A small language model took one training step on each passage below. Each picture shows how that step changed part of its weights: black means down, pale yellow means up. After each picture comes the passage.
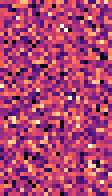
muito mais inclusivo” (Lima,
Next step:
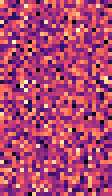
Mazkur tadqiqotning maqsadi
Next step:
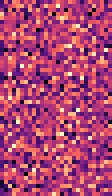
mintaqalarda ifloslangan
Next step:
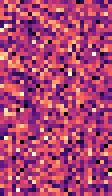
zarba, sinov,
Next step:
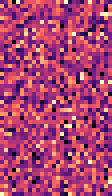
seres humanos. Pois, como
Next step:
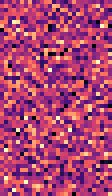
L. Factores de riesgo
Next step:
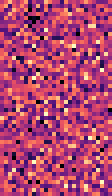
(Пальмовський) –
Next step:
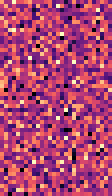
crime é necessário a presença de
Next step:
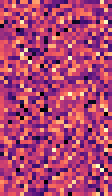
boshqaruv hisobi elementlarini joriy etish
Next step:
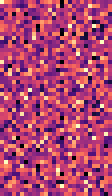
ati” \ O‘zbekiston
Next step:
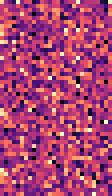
ayotes sazonos
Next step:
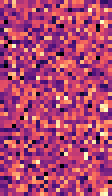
тажрибалар учун макон
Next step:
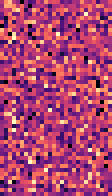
бу маъмурий қайта
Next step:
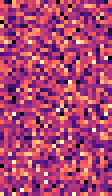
умений в различных видах
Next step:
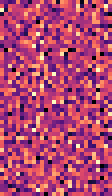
biaya produksi dalam
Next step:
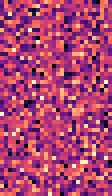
capitalistas consigam apresentar qualquer
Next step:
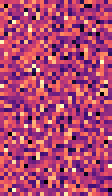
dan rentan terhadap kesalahan.
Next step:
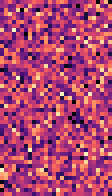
de pesquisa, o estudo utilizou apenas dados
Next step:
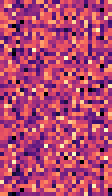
Ibrohim Mengliyev
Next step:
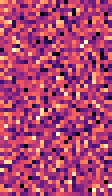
efektivitas sistem perizinan dan
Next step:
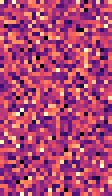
despre educație, dar se
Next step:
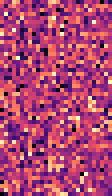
se va întâmpla și cu
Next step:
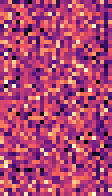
entre los integrantes del equipo y otros
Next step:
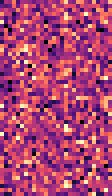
Тотоввур китабати
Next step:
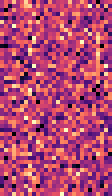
: Yale University Press ; 28 p.
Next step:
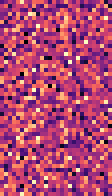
NamDU ilmiy axborotnomasi.
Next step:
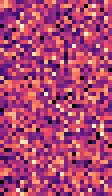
umumiy jismoniy tayyorgarlik
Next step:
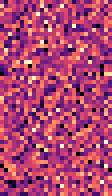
The purpose of scientific research is
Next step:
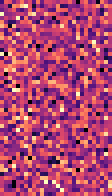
basket pada klub GMT
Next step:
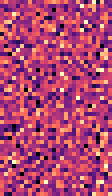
бунда Россиядаги муслмон
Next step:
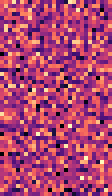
egallash va takomillashtirish, turistik
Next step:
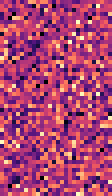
fútbol, en este
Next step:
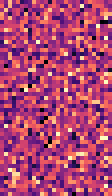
джерелом інновацій.
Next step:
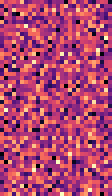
dunyo bo‘ylab besh
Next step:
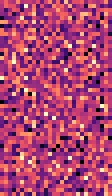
З шарҳлашга оид
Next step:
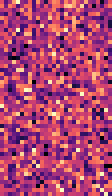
tabel 1,985 persamaan
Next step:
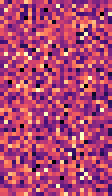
que os aplicativos contribuem com mais
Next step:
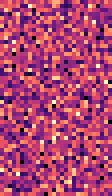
fim das administrações coloniais
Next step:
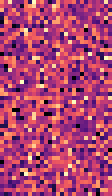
демонструє значний рівень
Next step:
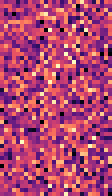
dans l’annexe
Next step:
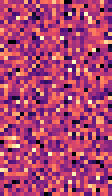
tiempo de respuesta, tal como nos
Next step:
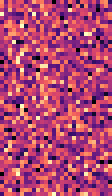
creative friends.
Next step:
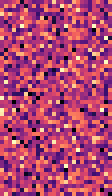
materialni ko`ra bilish
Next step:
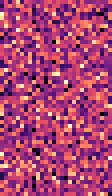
ja que aprofitaria aquest
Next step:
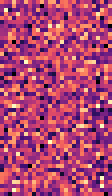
с устранением вредного
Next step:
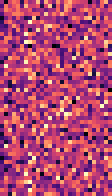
VIII D. Based on the
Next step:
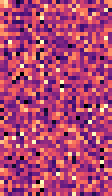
gidrogeldan foydalanib
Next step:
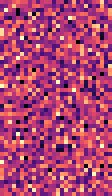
realizaron dos elipses
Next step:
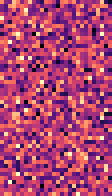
periplo se convirtió en
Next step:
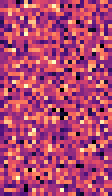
data for: Resistance to information
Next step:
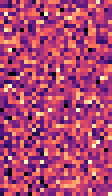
не було побудовано
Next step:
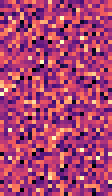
bir tümce dünyada bir
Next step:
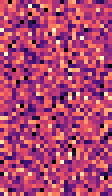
em 1957 na ala norte
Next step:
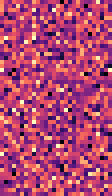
BOSHQARUV HISOBINI
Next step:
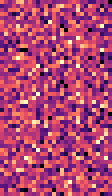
yangi bosqichini boshlab beradigan
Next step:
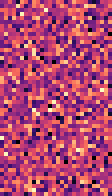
Illich qui ont analysé la
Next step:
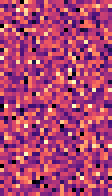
no final da década de 80 ainda em
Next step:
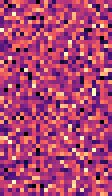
Abteilung: Prof. Dr.
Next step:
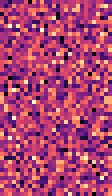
memperlmasalahkannya sebagai objek
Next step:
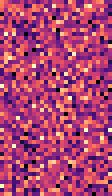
tartibga solingan, har bir tadbirlar
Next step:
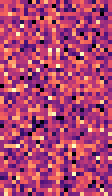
la esfera privada, compuesta
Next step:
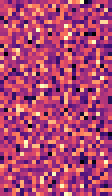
qancha ijod namunalarini
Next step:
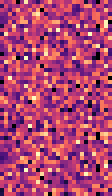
суди биринчи инстанция
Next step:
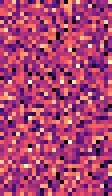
hayoti jamiyat nazaridan chetda
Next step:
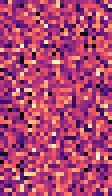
Т-клетки и
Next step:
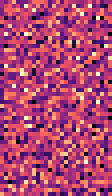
Intelligence, pp.
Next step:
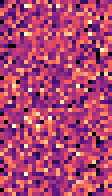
поддерживает работу с
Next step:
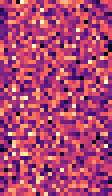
является ограниченной аналитической
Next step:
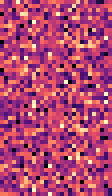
to study on measuring the
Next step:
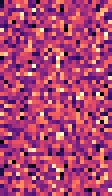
dan hubungan-hubungan
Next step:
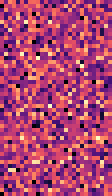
référence comment sont
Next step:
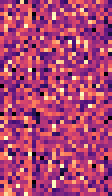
más que una característica fundamental de la
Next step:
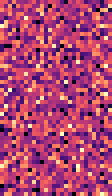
zum Geburtstag. Er wird
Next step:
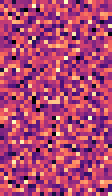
Teixeira E.E. Professor
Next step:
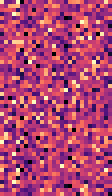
aantal jaren in de
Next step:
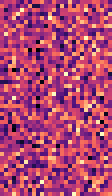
içinde hiçbir sır
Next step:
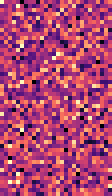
resulteerde het nog niet
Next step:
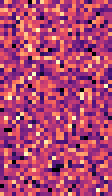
cifry i fakty*. URL:
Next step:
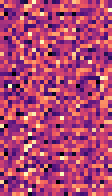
ақсақал бирге
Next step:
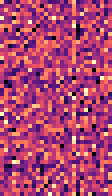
своего существования в обществе
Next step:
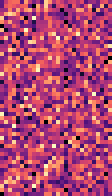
Sur le plan spatial, les
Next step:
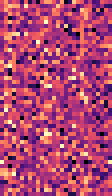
presenti in una registrazione e non
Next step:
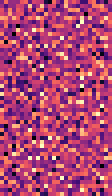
\Delta\theta =
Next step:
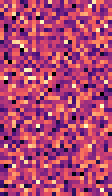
yeni gelen açık görüşlü
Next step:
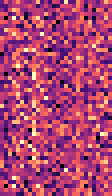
Бу туклар тирик
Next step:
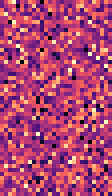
start" tamoyilini joriy etish
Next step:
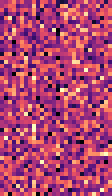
axloqiy me’yorlar,
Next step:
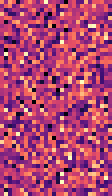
kechirishmagan taqdirda ham
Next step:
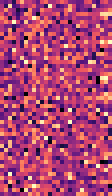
В. Маренич.
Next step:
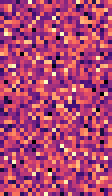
investigações criminais.
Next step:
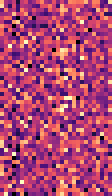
\dots + \alpha_i
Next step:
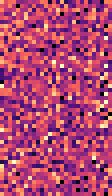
nektar, sharbat va turli
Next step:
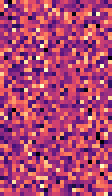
восстановления зубных рядов
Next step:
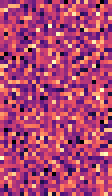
Selain itu, untuk pelaku
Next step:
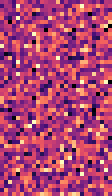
ilustracji 54
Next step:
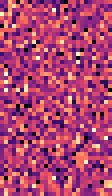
Problème discret.*
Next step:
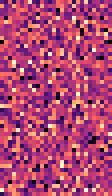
Masyarakat dalam Pengembangan Desa
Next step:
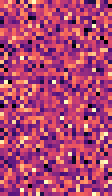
foydalaniladi. XXR Davlat
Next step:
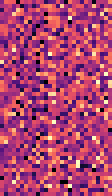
cuvânt. Și
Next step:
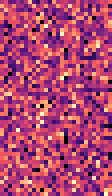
digunakan untuk mengidentifikasi
